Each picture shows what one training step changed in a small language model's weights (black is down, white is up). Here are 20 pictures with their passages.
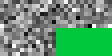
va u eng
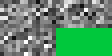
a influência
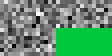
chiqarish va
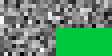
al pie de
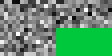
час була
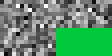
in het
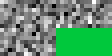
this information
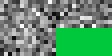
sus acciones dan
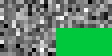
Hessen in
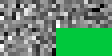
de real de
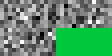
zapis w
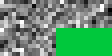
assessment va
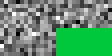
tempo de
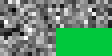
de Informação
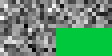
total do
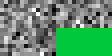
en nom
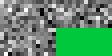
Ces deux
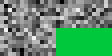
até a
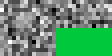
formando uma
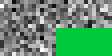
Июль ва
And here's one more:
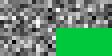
posee un
